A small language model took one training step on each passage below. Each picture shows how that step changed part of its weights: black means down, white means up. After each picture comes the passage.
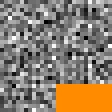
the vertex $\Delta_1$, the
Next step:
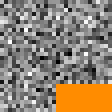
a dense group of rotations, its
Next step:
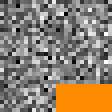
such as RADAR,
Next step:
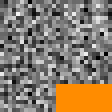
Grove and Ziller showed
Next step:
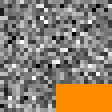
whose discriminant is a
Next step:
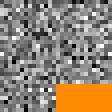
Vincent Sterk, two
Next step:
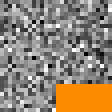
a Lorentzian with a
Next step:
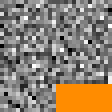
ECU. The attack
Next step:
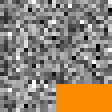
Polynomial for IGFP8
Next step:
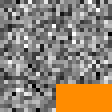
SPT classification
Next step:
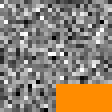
lattice effects may induce the
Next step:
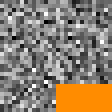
the existence of $a_r$
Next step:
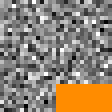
between the two formulations. From the
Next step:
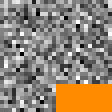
Hölder's inequality
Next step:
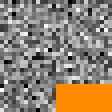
stellar density provides us with an
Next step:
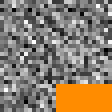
in Kohler and
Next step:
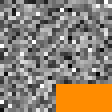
road disturbance For a
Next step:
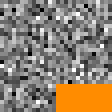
non-relativistic free
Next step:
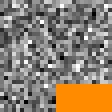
stars observed in Trumpler
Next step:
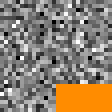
behavior is clearly seen at
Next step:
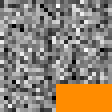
the leading twist behavior for
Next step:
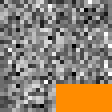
2006 SED are shown.
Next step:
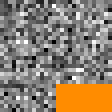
elementary reactions may not
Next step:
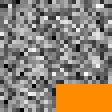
however some of the more basic
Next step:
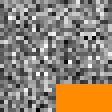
after phase lock, with PI
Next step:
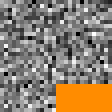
appear in the Proceedings of
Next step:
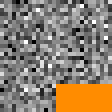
numerical computation shows that there exist two
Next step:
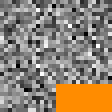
can be obtained by taking the
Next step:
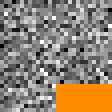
BDF is used for time
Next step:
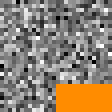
Introducing the
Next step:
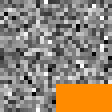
look at cases C \& D where
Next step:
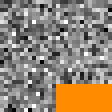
above, I do not see clearly
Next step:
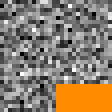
with ``An image of" or
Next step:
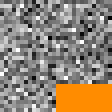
by solving the Lindblad
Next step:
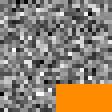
on the set $\mscr{P}$
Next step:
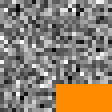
has followed two concurrent
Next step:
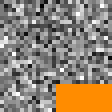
fluid is assumed to be
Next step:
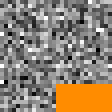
that have optical counterparts
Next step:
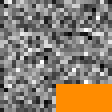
to the span of the generalized
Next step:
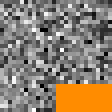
is given by the inverse of this
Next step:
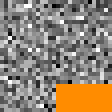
a way to overcome the
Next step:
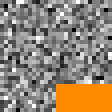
Around this saddle point,
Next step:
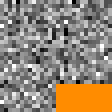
wires with $\lambda > 2$
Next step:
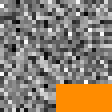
of coherence after the
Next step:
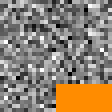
we obtain ${dJ_H/
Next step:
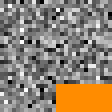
of length $i$. \par Then
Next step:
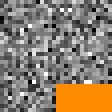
as dinner cooking time,
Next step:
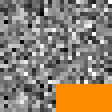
regionalisations for different cut
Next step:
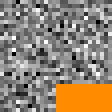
\vskip 0.2cm
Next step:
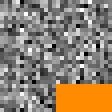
generality) $\dot u_i =
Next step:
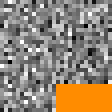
here. We therefore reach the
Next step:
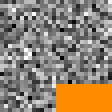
procedures.\\ \\ In
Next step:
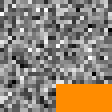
axiom be not collinear. Then
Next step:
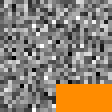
bounded block parallel lattice
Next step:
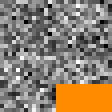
to all collaborators, the
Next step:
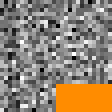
while other agents are also
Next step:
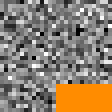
(a) Constant current
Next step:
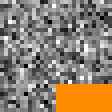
vacuum energy) is below
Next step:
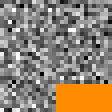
will give a sufficient condition for
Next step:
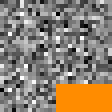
and natural transformations.
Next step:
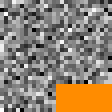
\prod_{t_k \leq
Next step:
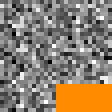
MZM$_2$ and
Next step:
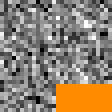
coaction of $H$. We have
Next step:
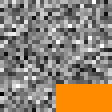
then a concentric ball of
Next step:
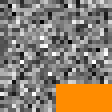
MOS (pn) spectral
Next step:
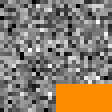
proceeding like in the proof
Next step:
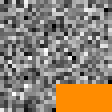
t-i \epsilon)\left(3
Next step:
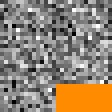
measure on $\Bbb R_{+}$.
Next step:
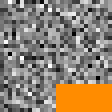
apply Fixman's correction factor
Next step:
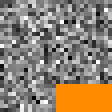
field of $K$ are the
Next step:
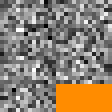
monotone dynamical systems by
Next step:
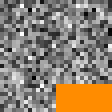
to transmit a confidential
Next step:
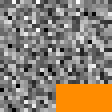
of flexible $CR$
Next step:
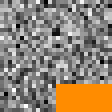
Carter subgroup of
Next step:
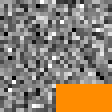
observations. As a case study, we
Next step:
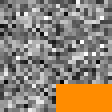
from a different point of view with
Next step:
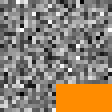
as: \begin{equation}
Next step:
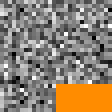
class. The next step in
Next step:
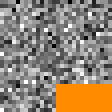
dynamics: The unified bound is
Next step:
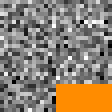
initial pointing attempt.
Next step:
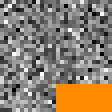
chalcogenide polarisation
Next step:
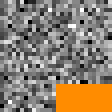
namely, the GP
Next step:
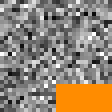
of Sciences (INR
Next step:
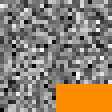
Medium Equation
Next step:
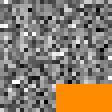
parameters which parametrizes all
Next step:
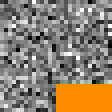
(ISM), but only through
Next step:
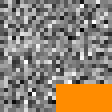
perform photon correlations as a
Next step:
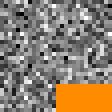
In~that case, the series
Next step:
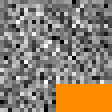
Local Time},
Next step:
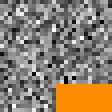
this radiation are discussed in
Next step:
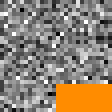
the smooth family of smooth
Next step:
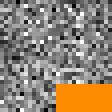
results if the simulations are not
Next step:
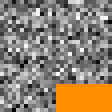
number $r$ is a simply normal
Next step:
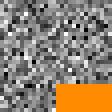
\begin{equation} \cdot
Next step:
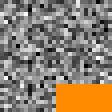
and then adding the appropriate
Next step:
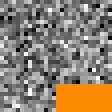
$\mu_{f}$ being a
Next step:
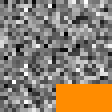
to be brought to bear on
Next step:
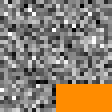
\overline{X}_{st} \qquad
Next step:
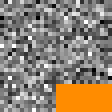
the spreading of the initial
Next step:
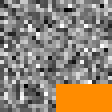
powers of the expansion terms
